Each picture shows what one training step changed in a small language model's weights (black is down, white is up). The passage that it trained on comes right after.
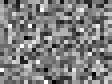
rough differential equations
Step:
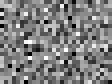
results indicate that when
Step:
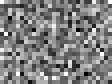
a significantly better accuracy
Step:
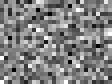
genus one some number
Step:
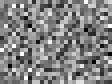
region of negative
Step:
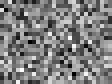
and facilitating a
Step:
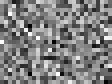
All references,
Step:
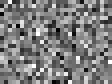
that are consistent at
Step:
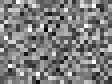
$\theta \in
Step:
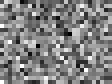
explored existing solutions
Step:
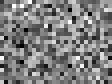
and Information
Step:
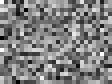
What are they?
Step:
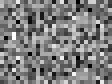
result sheds
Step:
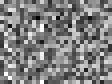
the case of
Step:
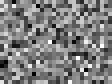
were aggregated into
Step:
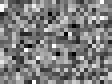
It should be noted
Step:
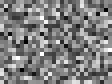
\ell =
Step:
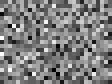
to have an
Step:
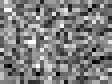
greatest relative
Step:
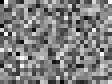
a number of factors
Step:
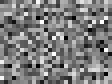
linear fit $\BS
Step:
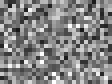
the point, we
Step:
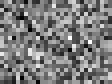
and adequate
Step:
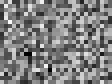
the synthesis of
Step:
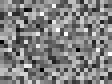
tools such as
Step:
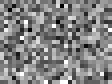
a circle homeomorphism
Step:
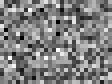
this point, we
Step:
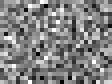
proof of this theorem
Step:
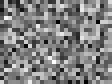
there exists an open
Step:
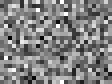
blow up near the
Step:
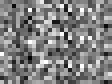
not affected due to
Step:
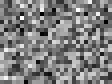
The eight
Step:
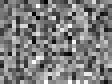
the rarefaction
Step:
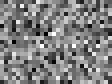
gradual interval.
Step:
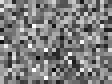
are critical to
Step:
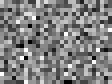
favors hole
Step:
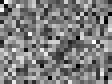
0$, where
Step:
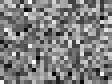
bias, as we
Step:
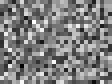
the set of
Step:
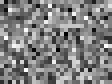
or emotional care and
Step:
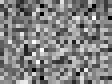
product composed in
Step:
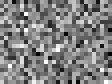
on the formulation and
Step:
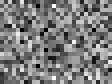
in the absence
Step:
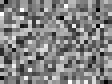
prove the claim 3
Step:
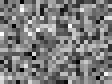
When a worker
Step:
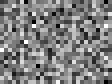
on the simplex
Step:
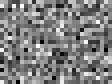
constant that does not
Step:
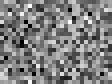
and section 1
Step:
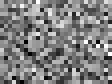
variable elimination in
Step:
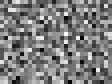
\ANY &
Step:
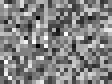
the average pressure response
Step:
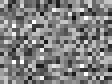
positive constant. The
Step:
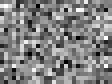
semantic relations
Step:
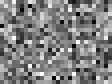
door due to
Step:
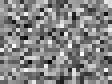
cycle costs of two
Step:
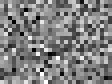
relation. In connection
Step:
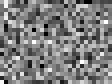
convey the
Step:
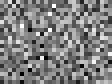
of companies for
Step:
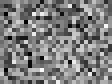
being the unique
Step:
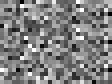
sustainable urban development
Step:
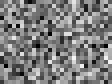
for the time and
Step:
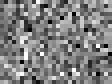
barrier and different
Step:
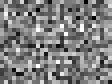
We return to the
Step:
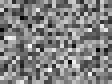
is a cover of
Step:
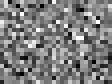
symptoms and
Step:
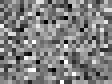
Further study needed to
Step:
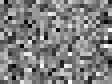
Tovari 14
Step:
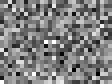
by further partitioning
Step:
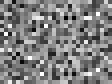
a case for trial
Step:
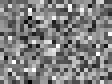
probably due to
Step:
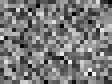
is given by:
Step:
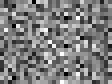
this gadget
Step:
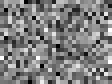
H$ for some
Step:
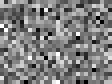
$\mathbb K$
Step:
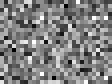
maps are shown for
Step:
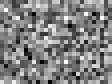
disease which stepwise
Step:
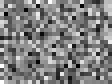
Then we have the
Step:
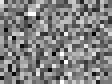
means of mass
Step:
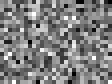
creative sector,
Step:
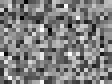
the study is
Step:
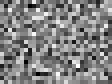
then any value
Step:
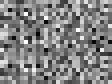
cultural systems within the
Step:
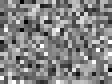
developmental processes.
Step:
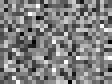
candidate families
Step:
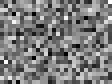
a filling to
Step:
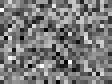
has been pointed
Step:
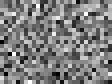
to stimulating a
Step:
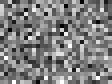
starting point, move
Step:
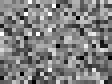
fields (AMF
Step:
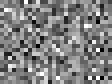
$l$ and
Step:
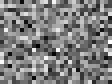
technology cooperation program
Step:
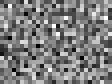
up at power plants
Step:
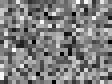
- Active:
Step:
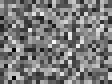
approach has been applied
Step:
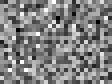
initiatives such as
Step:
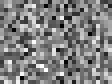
follows from Proposition
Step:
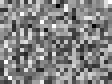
the mapping class group
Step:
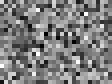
was divided into two
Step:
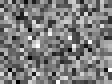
and time in a
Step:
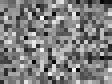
diffuse nutrient
